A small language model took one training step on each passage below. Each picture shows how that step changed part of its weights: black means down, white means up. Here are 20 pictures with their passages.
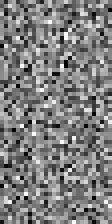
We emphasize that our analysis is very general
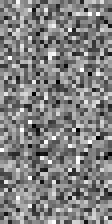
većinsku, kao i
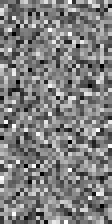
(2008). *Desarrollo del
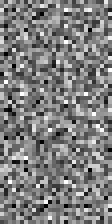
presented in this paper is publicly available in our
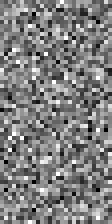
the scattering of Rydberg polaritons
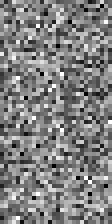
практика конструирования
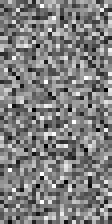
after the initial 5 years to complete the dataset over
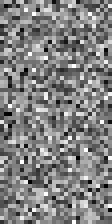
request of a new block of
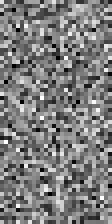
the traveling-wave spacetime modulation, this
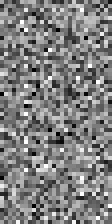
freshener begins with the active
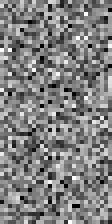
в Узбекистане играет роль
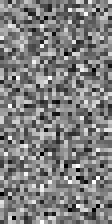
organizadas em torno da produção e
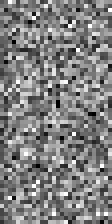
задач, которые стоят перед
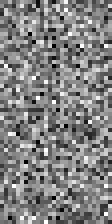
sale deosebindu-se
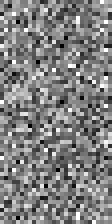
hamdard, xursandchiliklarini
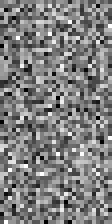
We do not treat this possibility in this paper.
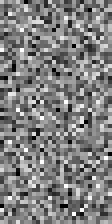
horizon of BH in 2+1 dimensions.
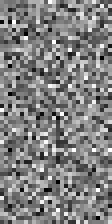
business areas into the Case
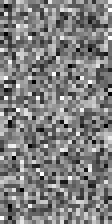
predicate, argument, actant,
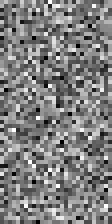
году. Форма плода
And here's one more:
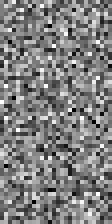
profile measurements. It is clear why the quantum
